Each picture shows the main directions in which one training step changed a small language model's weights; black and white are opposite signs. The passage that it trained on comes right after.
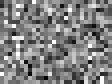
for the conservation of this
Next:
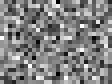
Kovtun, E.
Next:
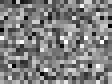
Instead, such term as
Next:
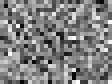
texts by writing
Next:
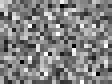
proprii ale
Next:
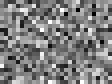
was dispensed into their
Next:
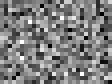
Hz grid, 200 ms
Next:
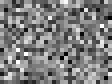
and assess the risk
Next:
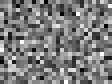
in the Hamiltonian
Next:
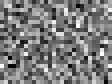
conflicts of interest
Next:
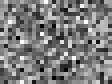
Nadel wird auf eine
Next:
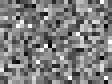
any iteration i .
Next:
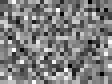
are determined from the corresponding
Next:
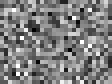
structured framework to
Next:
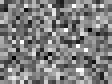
Til variativligi tek
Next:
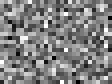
polymer and then quench
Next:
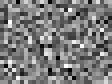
mm. The uniaxial
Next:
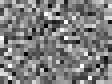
electoral, siendo
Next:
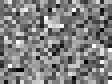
de modernizare, a
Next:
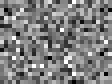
контроль по
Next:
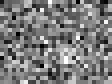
domiciliari: strumento
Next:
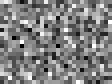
Alliance and strengthen
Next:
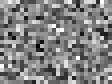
model represents an alternative
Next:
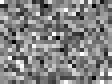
District: A
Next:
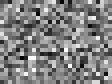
y cada jueves. Al
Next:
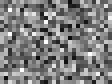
modified frequentist approach
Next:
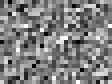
we propose a concise and
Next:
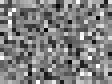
feedback verification
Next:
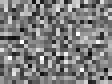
zincate(II). Direct
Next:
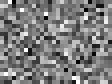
younger generations that more
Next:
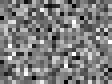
can increase guest
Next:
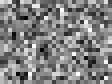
statistical significance in variation
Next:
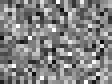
Level of stress,
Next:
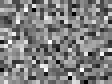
for the case we are studying can
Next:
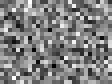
plantea que la
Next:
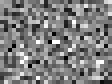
of the mixture. A
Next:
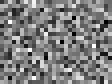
few hundreds of
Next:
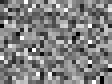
proper screw type of
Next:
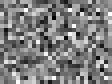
une confirmation
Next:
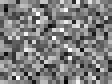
hg. v. Susan
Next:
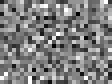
A Avast Hack
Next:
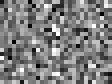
da REVISTA
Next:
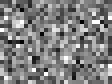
Perera T.B.
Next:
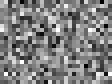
dziedzin nauki
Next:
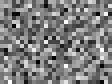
of trunk posture and
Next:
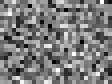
demonstrates that oyster
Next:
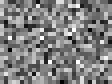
the proper canonical distributions
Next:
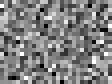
and Oyekale, K.
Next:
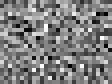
)\delta _{\alpha \beta
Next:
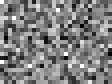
ustun va boshqa
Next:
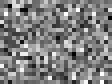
was sketching his
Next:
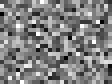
K. Toyama and
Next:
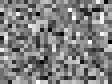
shape with the shape
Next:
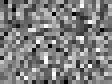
\) & Precoded data
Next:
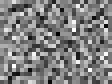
yengilmas kuch.
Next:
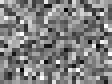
Tischew S.,
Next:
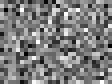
was used as the bandpass
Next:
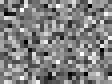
quality of any particular individual
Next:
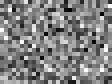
pobieżnie –
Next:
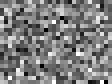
който да
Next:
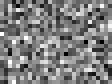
in available personal
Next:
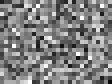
the oscillator than the
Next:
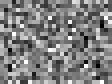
and consumption in the
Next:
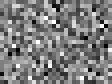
all these cases, in a
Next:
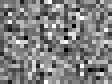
currents were injected through
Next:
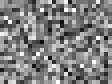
size linearly depends on
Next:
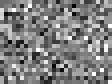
de la empresa
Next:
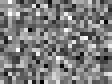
para importadores que não
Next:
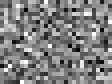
for QPA, but more
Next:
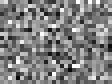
Appendix A:
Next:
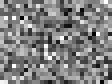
“*todo contato
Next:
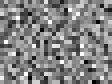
possible emergence of an
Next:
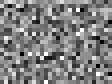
was refluxed on a
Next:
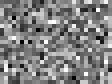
baroque (primarily
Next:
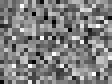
vez que a depressão
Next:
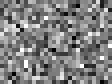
of asset $i$
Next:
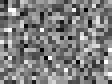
systematize complex
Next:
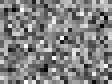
measured (v1). At
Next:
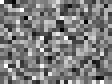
based on the universal
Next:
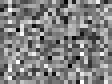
the Higgs boson
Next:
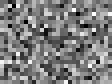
prevent detriment
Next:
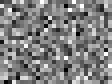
suyas. Su
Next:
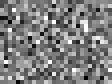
good listening
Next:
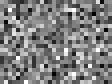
up to 5 nm. As
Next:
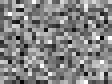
that the quantum dynamics
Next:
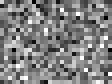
Methods: In this
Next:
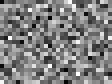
elvet követi,
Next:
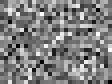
the disc surface only if
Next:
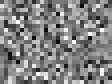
to show that we have the following
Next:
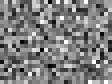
Norte do Brasil em
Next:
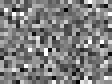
matters of criminal and
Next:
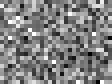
circles) and can be
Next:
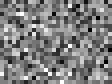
\end{equation} and the
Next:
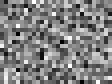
dissipation and SERS
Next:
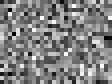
consequent electric
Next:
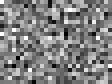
pasando por los
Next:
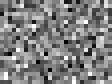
$\eta$ are even
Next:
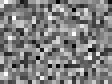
Kedai Kopi
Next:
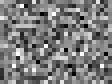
demonstrate the iteration
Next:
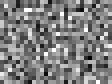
promoting vegetative
